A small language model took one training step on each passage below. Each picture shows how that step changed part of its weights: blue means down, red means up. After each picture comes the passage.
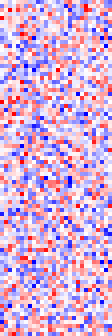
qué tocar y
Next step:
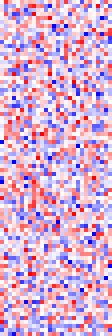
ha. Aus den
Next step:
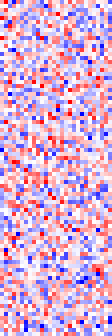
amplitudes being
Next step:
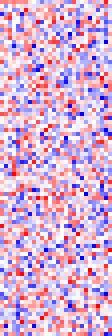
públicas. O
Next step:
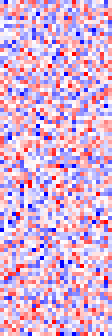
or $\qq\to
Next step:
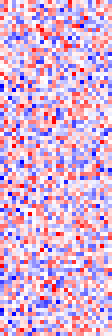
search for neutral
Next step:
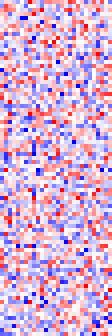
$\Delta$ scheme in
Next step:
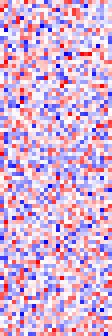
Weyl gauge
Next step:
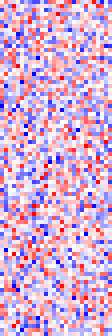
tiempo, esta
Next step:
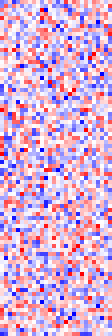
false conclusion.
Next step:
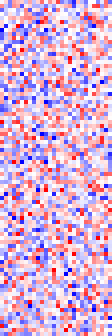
dust budget,
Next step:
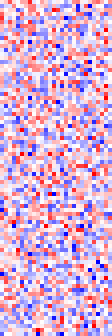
by the back curves at
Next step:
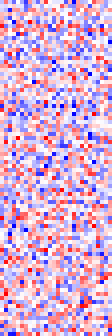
users who continue
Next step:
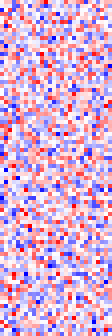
с помощью
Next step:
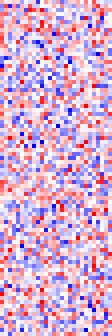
for partial financial
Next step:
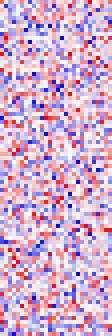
and thereby lower the
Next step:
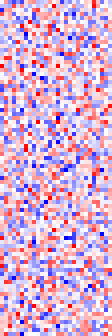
and below, which is
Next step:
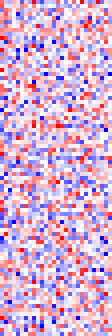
the residue of the
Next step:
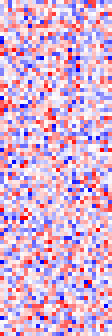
charges must be
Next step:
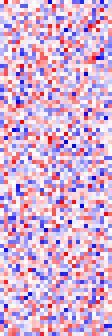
dan hasil belajar
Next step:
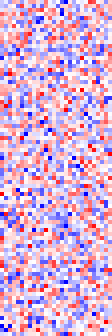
an arbitrary order to
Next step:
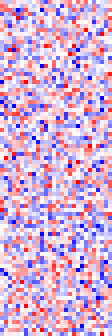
Dirichlet para a
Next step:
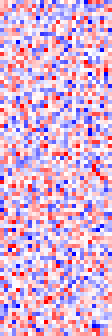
spins were easily
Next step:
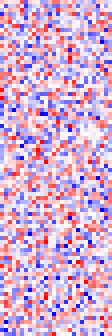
punere în
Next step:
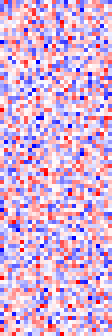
large degree consistent
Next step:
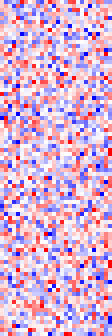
IUCE de la
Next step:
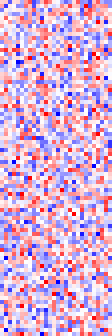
falha no processo de
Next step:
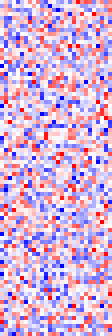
Brillouin zone
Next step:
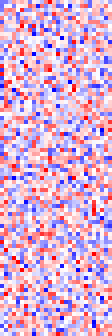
a forced lateral
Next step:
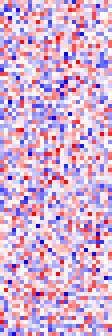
of combinatorial
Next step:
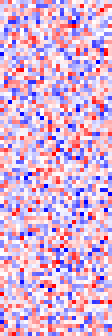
is increased. Hence,
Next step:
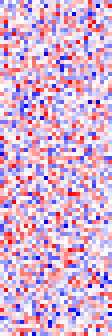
what extent differences in
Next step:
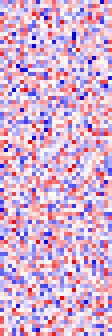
obter informações em
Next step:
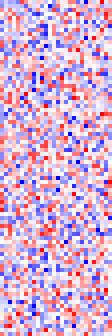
SM, the dotted
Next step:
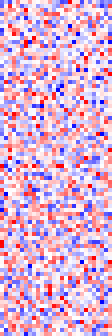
1$, one certainly
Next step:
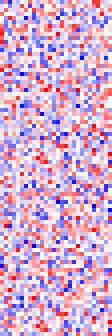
specific speech and
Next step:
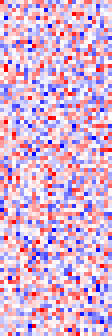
on published
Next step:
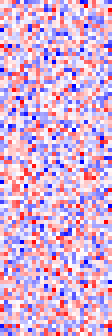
Me asusto con
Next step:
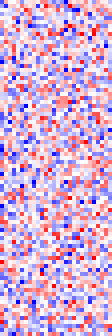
standard ansatz
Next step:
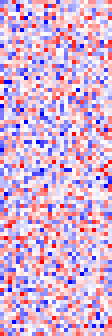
\] Finally, there
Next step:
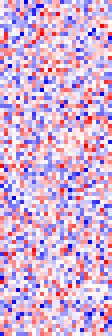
va G'arbiy
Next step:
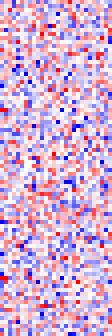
and pre-arrest
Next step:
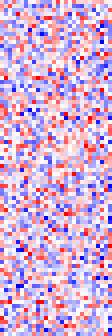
va kitoblarda
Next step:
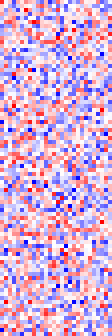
rectangular window
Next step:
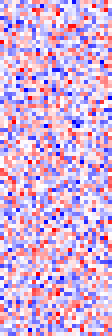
the point $x$ which is
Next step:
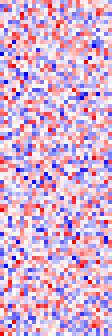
are considered as learning
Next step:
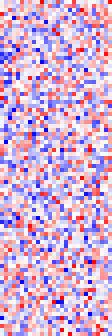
\begin{equation} [
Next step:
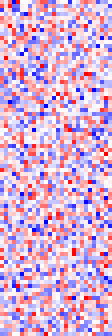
teknologi, serta
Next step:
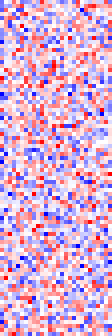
much distributed between
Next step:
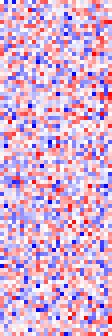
in LANE H.
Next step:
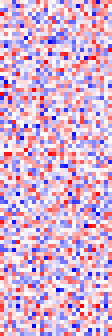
у обследованных
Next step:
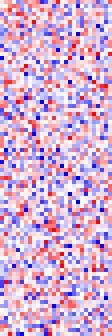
location of carrier
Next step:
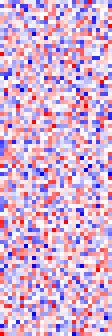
en la investigación
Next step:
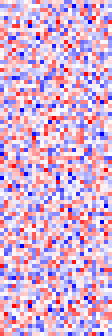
just show the elements
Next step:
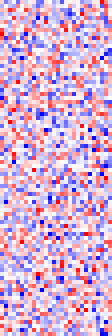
in the main target
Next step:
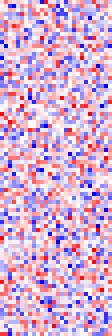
auxiliary functions
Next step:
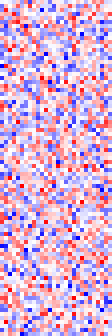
(grant agreement
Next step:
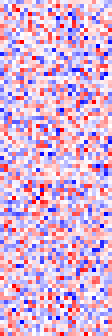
USSR, and in the
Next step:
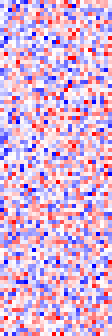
that as of October
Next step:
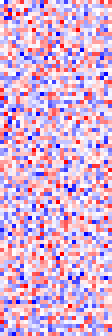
$b \to c$. For
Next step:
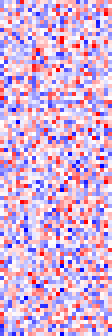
the HBT measurements
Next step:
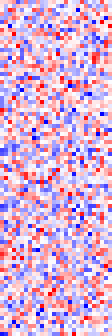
reach distances of the
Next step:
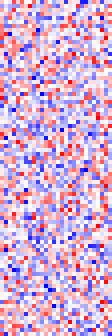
electric vector is
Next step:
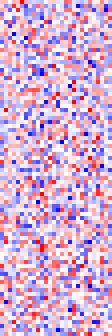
comuns em profissionais
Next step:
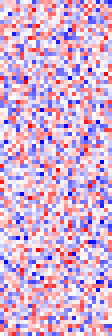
amos en su vida
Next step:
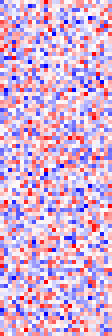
and extract various
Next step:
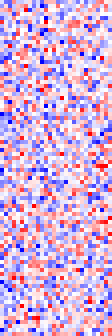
ibs \sin
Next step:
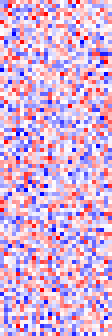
& Was the name of
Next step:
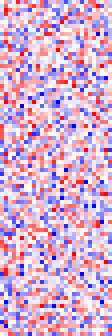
respectively. Moreover,
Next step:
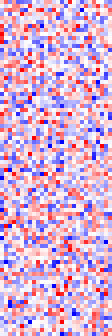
an association of the
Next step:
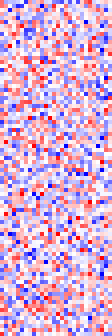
Diskussion der
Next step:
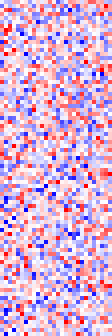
a stable policy to
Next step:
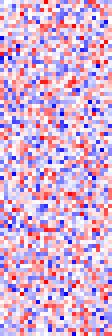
possible links which
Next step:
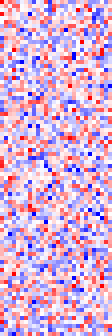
reja ishlab
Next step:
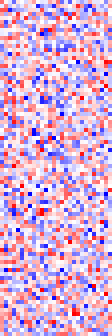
symbol, as can
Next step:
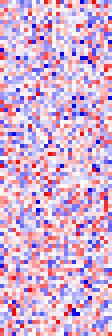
considers as variables
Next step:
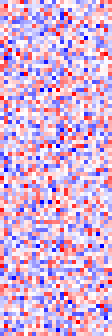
r/\partial r &
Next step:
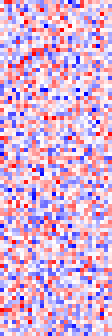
small, the spatial
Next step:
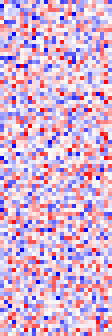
implica un derecho
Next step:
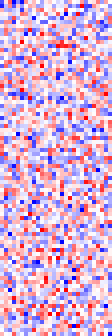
a standard deviation
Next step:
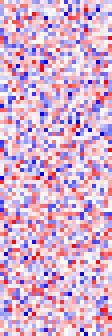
opposite from that of
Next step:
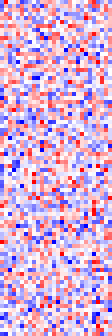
values for each sample as
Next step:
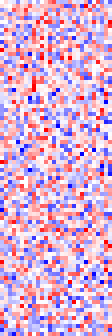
que o inquérito
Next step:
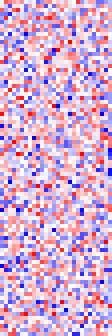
que, Liu *et
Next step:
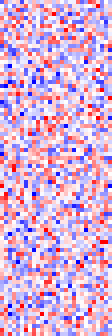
primordial system.
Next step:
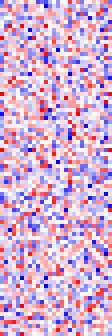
tâches proposées
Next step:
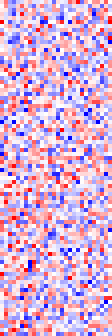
We therefore focus on
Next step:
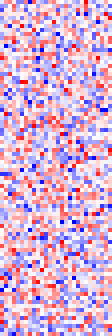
two of us recently
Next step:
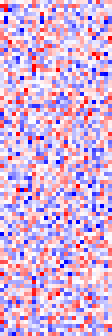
the three-momentum
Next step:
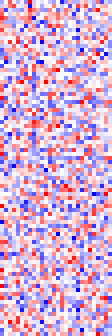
the original coherent
